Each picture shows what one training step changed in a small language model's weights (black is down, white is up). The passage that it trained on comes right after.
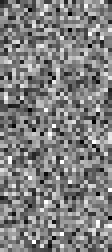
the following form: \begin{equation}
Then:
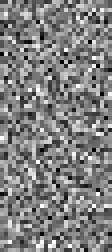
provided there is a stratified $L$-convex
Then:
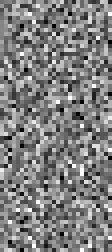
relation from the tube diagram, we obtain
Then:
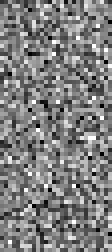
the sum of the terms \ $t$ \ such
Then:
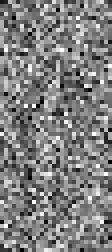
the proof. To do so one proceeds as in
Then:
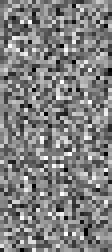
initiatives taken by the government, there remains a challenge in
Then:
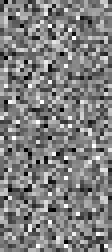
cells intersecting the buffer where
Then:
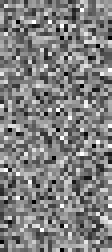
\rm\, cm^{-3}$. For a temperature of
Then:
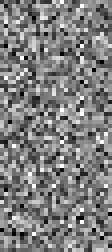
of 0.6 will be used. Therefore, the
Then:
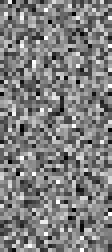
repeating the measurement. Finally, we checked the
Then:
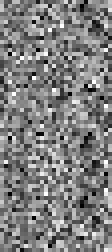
Z.-C. Tu for discussions. X.
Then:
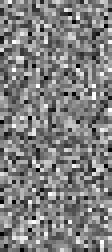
nanometric sites of tissue-equivalent matter
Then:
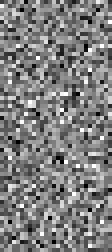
km is between $r_{25} =
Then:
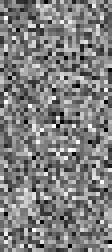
and investigate tightness in some special cases.
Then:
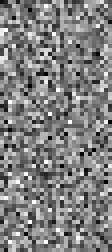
the best predictor of body weight indicated for shank
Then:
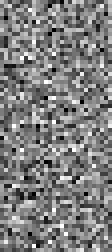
some CLQRP. The numerical results obtained
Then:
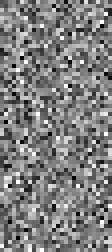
mg, 11%), colourless
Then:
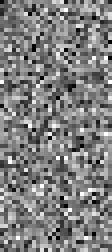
$\pi$. The following theorem is well known, see
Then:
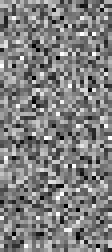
(2020) performed a retrospective analysis of
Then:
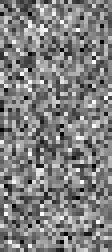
and 2(d). With the increase of the coupling
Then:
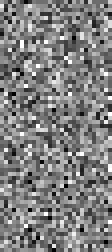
F\"{u}chs et al.
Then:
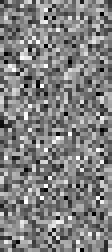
clicking on an option listed on the
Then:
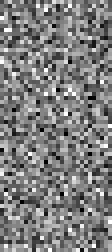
more complex microstructures with larger phase contrasts
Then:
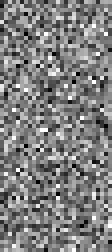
the system effect because of the redundant features.
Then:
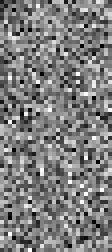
$F\la X\ra$, and by Lemma
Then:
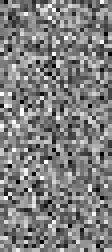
generating grids and compare results to established correlations.
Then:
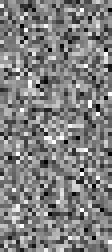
These findings are corroborations of the result of
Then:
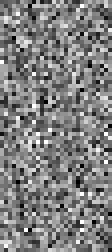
of TN1 decreased, damage rating
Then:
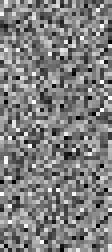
p < 0.01) and corneal
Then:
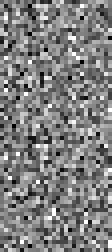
of the frequency offset. These frequency stability history models
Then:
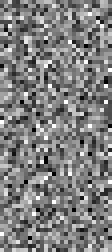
complex integrable systems. \end{rmk}
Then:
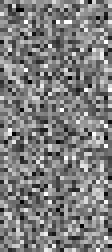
Liability Insurance Act, 1991 This
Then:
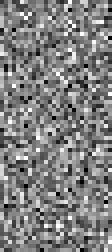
q^mad, q^mbc,
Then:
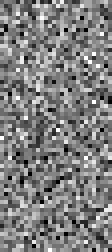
of grayscale image morphology for automatic
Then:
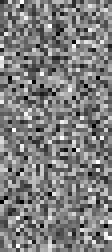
don't add too large frequency chirp parameters about
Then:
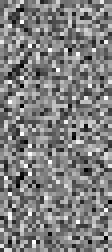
implementation will allow obtaining and displaying some data as
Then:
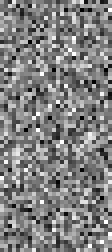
Homogeneity of $J$ implies that
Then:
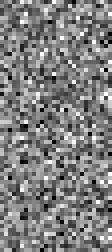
time scales ranging from minutes to days.
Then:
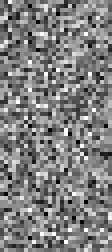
publication from the identified sources on the first of
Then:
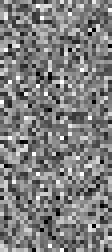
used with caution. For example, unless extra
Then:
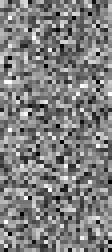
well segregated from the other sources, but this
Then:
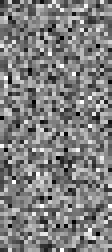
summing for $\bf k=0 $ to
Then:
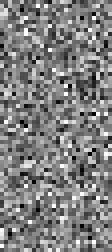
can reduce muscle fatigue, a group
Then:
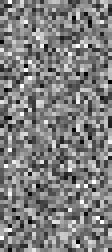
database of smart grid control centers.
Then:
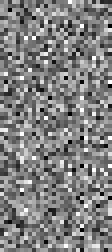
engagement in aseptic patient care tasks. Other variables
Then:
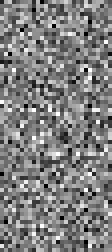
clean to make a single "CH0"
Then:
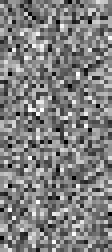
The extraction of the leaves was done using the method
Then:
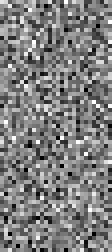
the Bethe-Ansatz equations obtained in
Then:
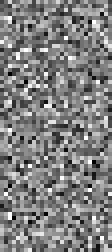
Spain ARU Anglia Ruskin
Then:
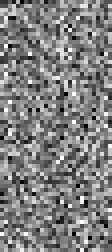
(2a) and (2b) denote typical
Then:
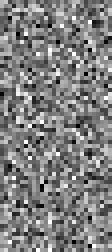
Albania (Bogotá:
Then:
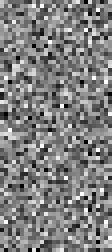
Of course, the order parameter terms also rotate
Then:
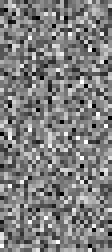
Primary relaying The above is a representation
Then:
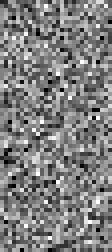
the keyword cannot be done a posteriori in the
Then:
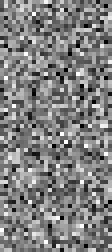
teaching and non-teaching staff, students,
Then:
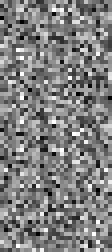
interview were the instruments for data collection in the
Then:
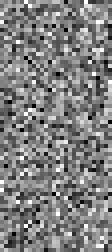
Normal University, Hangzhou
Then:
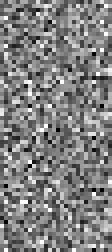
history, clinical manifestation, pathological
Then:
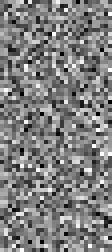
reduction with SpexTool are presented in
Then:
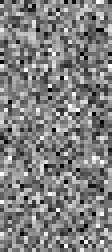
each cluster is represented by a different multivariate Gaussian
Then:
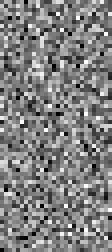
is Lipschitz conjugate to $\cS_2$
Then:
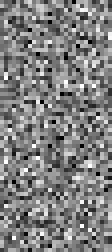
section in this frame, $V$ has a real
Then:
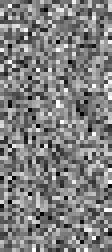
two-loop effects. In table 1 we present the
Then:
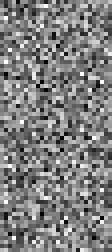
in life or, in young children, with
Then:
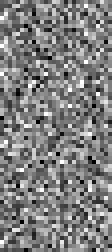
necessary to determine the entropy as well as the heat flux
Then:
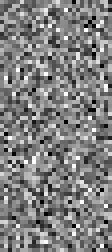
subadditive function of $m$.} %
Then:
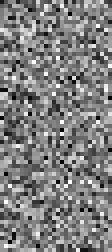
the universal family $({\frak E}_{\frak
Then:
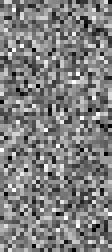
its merits, and highlight a couple of
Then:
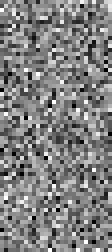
non-ventilated by a ventilated
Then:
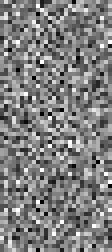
node-time pairs. For instance, these settings correspond
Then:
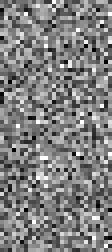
values of position and momentum vanish. Similar considerations
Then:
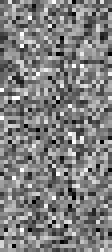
measuring Earth's surface motion and deformation.
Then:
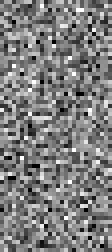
bound \cite{AbJaZa}. The
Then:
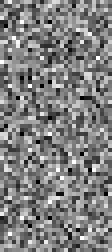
implemented so far and some guidelines about how to
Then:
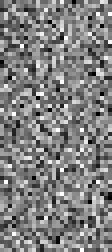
pairs of equal vectors. This is a consequence of the
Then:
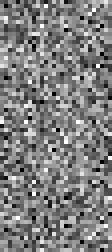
in terms of technology use. The sudden
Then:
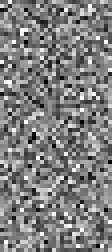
row. The magnitude of the secondary contribution generally decreases with
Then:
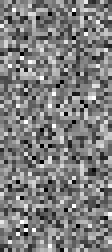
Lemma \begin{lemma} The following equality $$
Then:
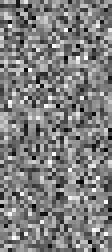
Selberg integral, \begin{equation*}
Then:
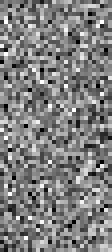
train with $ \lambda\defby
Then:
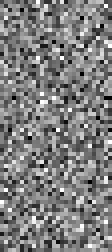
is the basic theory of welfare economics.
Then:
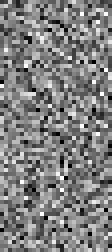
$w_2$ = degree measure of acute
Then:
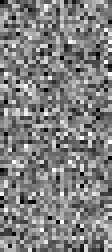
the course of the reaction. It has been shown that
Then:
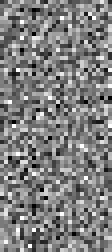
service modules was simplified by using standardized elements and
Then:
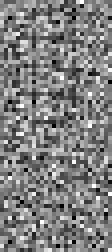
police personnel in Bangladesh are
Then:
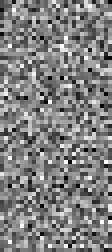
case $\alpha= \alpha^\ast =
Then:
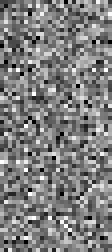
$t_{g\infty}$. This agrees with
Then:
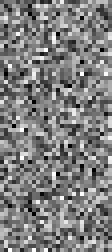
of the electron wavefunctions. The total energy after
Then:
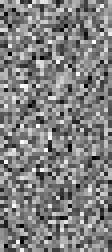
control of distortion} since the central element
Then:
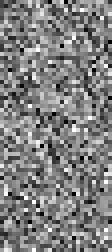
$V(q(p))$ is ample and
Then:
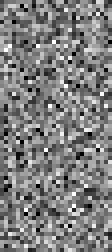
We may assume that $k_1=2$.
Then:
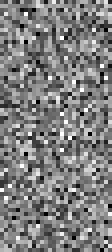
MeV), with $m_c$ having the value
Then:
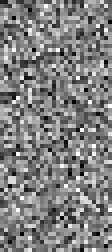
the cultivation and promotion of values
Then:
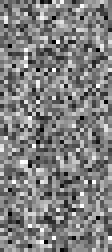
of variable size segments on a one-dimensional
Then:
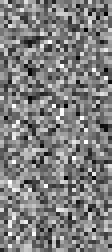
greening of the production of ammonia or
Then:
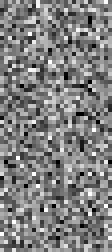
electric field $V/J$ and the
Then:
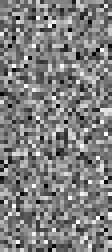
death elicited by IR [83], has
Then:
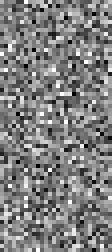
{N} interacting queues in random-access
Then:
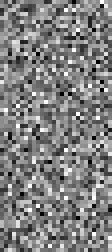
reflection as a function of outgoing angle when excited
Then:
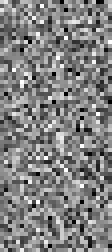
$R$} The Riemann surface $R$ of the
